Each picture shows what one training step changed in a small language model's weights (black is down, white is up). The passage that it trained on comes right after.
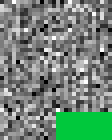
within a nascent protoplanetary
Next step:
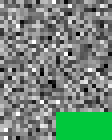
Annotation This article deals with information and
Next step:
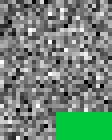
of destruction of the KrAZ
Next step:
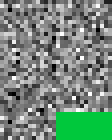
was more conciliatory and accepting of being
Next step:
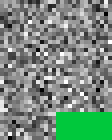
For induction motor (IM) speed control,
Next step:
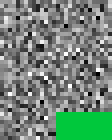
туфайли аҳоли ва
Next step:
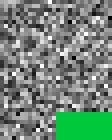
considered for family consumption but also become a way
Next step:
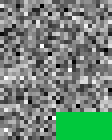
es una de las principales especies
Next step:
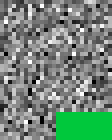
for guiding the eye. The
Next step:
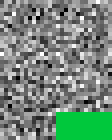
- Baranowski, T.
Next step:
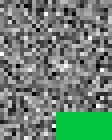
\caption{Gain and average noise temperature for
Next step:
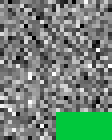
2k_F$. Together with the condition
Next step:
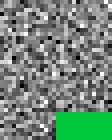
a promising numerical approach for the quantitative
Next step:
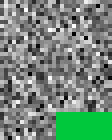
and its energy companies, in particular
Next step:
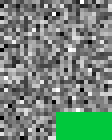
Section 1), the ingestion of ASTER
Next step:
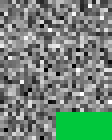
va ularni saqlash uchun
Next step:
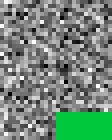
o Programa de Apoio ao
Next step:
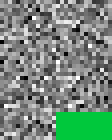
each case and list the exponents in
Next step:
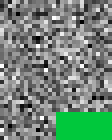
market segments have been selected, and
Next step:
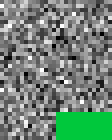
with $i<25^{\circ}$ should have
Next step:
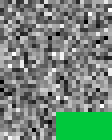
no hip-hop ou no pop que é
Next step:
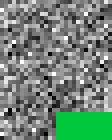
mementingkan adabnya kepada
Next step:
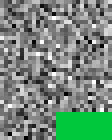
turn in peace building".
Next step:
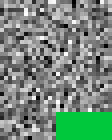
through the cloud side, so there is
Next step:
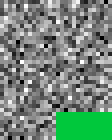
system as a revolution in the public
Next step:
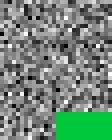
a critical role in regulating the body's
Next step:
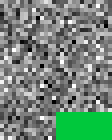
The cultural system and integrated reporting.
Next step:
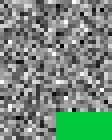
Korpora des *Digitalen
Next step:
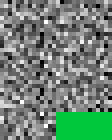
the normalization term in $S_M$ is
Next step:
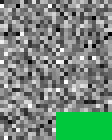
Avec la promulgation de la loi
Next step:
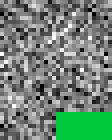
the twist-3 nature of $I$
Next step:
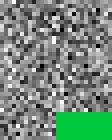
the same way as syntactic rules
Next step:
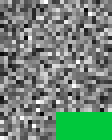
(also known as {\it social influence},
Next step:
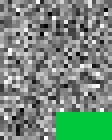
of many alternatives providing equally
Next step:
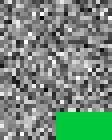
birinchi marta qisqartma
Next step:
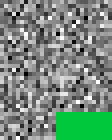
genetic and epigenetic
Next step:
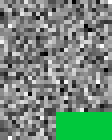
and reliability of grid-connected
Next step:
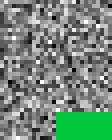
R.CH[C ₆ H
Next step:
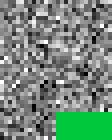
that it is useless. The second order
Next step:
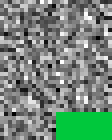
both models lacked an explicit UV
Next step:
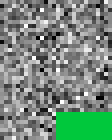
yuzasidan ma‘lum bir
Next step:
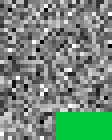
casa). 7 Evaluación Las
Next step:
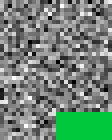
evolution, so that, at the moment of
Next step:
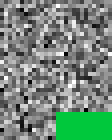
ular bizga zamonaviy
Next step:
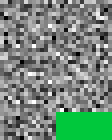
Akruti - Madhyam
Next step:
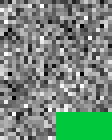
Self-Organizing Algorithm
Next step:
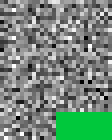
Г. Бочаров, К.
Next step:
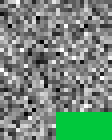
к виду. Целью
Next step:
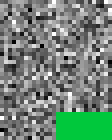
results. Alpha particles were generated randomly in
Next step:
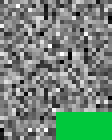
universitet ta`lim dasturida
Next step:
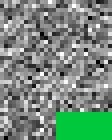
training) rather than requiring software engineering
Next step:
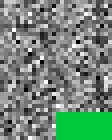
marks) and virial mass,
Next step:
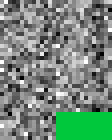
boriladi[4]. Baholash
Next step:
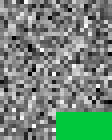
quantum circuit $U$ is split into
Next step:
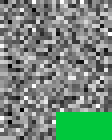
(Right panel) Emitted intensity by
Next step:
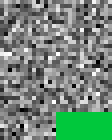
to those observed for zinc. The distribution is
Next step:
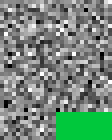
universal banks. The concept of
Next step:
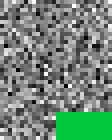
transparent nonlinear medium.
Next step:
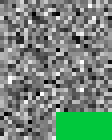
only totally symmetric fields, which
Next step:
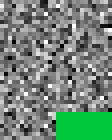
energies. This paper is organized as follows.
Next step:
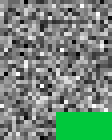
our fitting tool to analyse two individual
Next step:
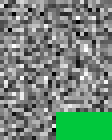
Oluş Modeli Ryff,
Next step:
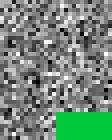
inherently extensible, allowing
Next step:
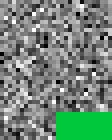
dilləri arasında
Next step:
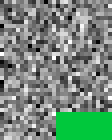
in concrete, the strength and durability
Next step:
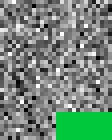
in Bauchi state, have embraced
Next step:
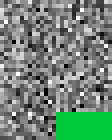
minimum vanishes, which agrees with the
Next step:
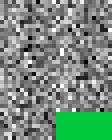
Annotation. The article explores the
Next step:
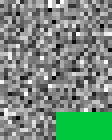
The study used statistical treatment such as frequency and
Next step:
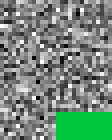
– *transport vositalari
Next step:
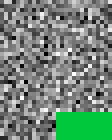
*elvit*, *red_2* and
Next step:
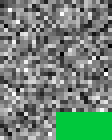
\bm x)$ obeys the PDE
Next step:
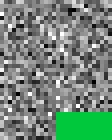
оказалось сложным и
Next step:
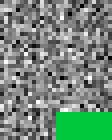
comprises introducing an inert gas by
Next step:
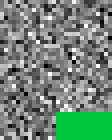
fruit extracts (highbush
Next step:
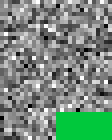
mystetstva" ta yoho
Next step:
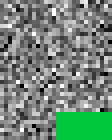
$N$ limit. Finally, if this state
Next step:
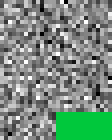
m-cu vein. Propodeum
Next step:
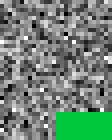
represent a continuous distribution have been illustrated.
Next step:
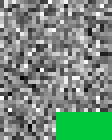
empiric therapy. While many
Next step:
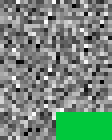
particular. (3) Augmentation of
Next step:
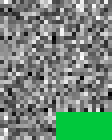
cord, between land resource as an
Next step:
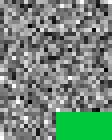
region we are interested in examining, is
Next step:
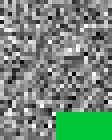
we show the corresponding PSF in the
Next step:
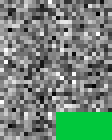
publications representing 2,928 patients with
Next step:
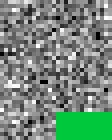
E. Calosso} was born
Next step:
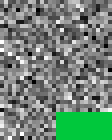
как лингвистические,
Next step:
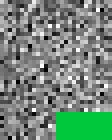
songa z kompleks sonning
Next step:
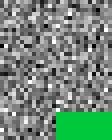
B.** Average titers in samples from
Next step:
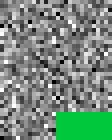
results have been given in table 1. Table 1
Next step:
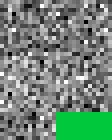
in mobility activities? Please
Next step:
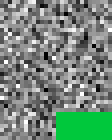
day sample. In type 2, the number of
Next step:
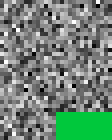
$\rho$ the particle number density and ${\mathcal
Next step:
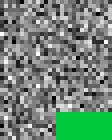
lesions did not regress so she was
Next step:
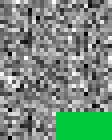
PINTAUDI, S. M.
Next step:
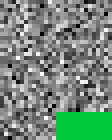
number of words per agent as a function of
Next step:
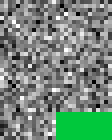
in large part due to a sharp reduction
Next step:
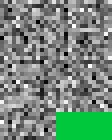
ununura formulo. Somari In
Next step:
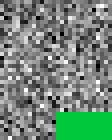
for planetesimals moving in the
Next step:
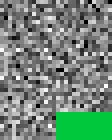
factors that determines the dividend Research
